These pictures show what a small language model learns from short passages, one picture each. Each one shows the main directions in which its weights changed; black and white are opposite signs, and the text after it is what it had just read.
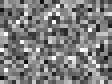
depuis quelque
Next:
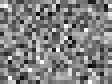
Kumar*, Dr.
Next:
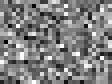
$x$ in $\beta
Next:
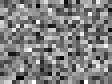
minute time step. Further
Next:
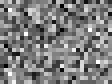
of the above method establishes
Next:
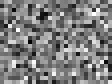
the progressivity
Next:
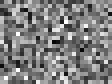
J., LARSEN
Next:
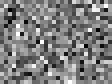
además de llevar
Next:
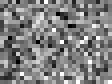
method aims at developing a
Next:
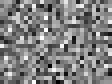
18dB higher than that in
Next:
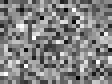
uma com vantagens e
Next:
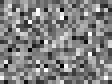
farming are likely the
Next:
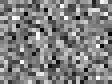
{\bf Proof:}
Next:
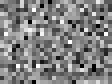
S refers to the limiting
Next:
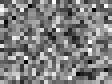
addition, we provide concrete
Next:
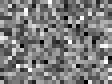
equivalent to the generating functional
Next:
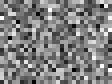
I. Geodesy The
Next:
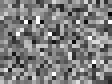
infinitely many integers
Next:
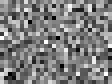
the recently constructed
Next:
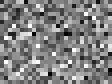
- адабиёт,
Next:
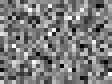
\mathbf{I}_N &
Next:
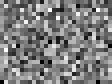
more than two decades have
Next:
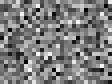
control of time-varying
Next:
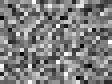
characteristic varieties of
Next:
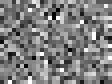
weed species introduced directly
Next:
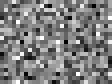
do bor- ⁴
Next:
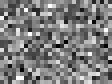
climate region. Modified
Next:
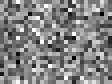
phonemes in words
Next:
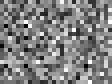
що вдало
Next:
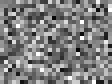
S$. We extend $\phi$
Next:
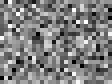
$K$ has odd
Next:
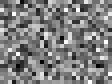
in order to respond to the
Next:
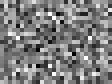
tenglamaga ega
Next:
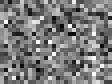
с не простейшими
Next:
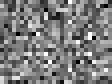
the alternative system to be
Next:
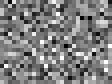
with \begin{equation}
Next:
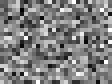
of web archive
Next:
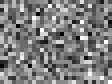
digital grounds and newest
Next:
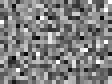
shu lo'nda
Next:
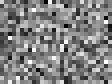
teeth, although
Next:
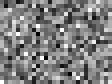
global pandemic that has
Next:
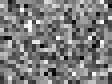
trees close to stand
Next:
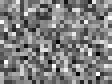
and necrobiotic
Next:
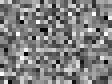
adjusted in size to
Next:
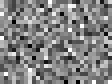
posts on the NATO
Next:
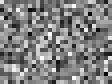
management. New York,
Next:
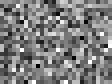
solution was added to the
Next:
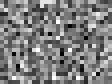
players (Bohn
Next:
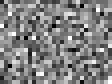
the Equipment.
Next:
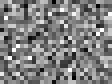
of vector fields $Z:
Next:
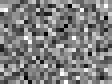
and is the main reason for
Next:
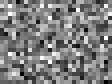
des éthologues et des
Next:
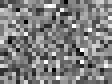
jour, ce qui
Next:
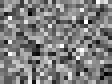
agricultural farmers.
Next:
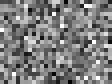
3.1 of that paper,
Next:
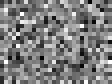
de segundo orden que
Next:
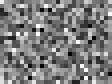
while preserving the essential
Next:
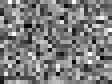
to more or less 7500
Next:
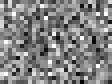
ta'lim tizimida
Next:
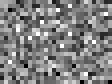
of preeclampsia management
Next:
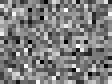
by the school. To
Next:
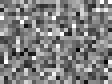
networks (e.g., see
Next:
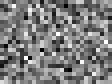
in science and policy, and
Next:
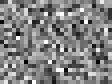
healthcare workers across
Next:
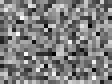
\sum \limits_{A
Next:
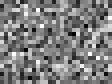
genotypes with partial
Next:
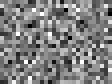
ключе. Мы
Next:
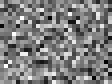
sendo o primeiro
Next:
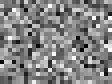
зонасида газ
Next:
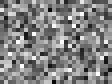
$N^T x$, where
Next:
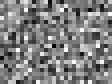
meet the expectations of
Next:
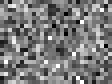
joriy etilsin.
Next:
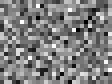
uchraydi. Ularning
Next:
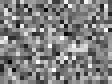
W S R INDEX
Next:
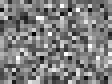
Symbols}% \centering
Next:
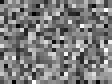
years who had a score of
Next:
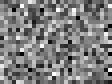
necessitated the optimization of
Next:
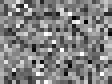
\indent We now compare Theorem
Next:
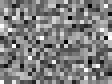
6) indicate that the
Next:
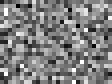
2 Retained placenta
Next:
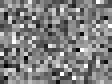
evaluation criteria for
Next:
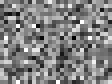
emphasized the need for
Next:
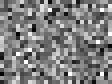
like to thank Prof.
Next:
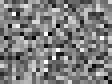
zu entwickeln:
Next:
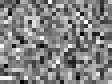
ou resultam em
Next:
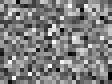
of mathematical subjects
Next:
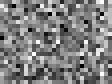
and hepatic coma and
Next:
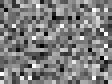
performed on festive
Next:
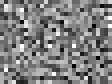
Assume that $\B$
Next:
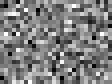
radiation (solid
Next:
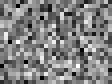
from the practice. By this
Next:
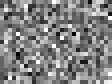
of $E_i$ where
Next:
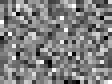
TEMIR YO'L
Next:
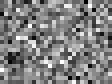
the physical environment can contribute
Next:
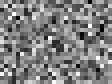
\end{equation} where
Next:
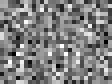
and in order to get a better
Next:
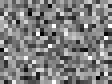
deployed wurde.
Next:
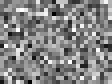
17 соглашений
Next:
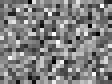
notation allows to realize
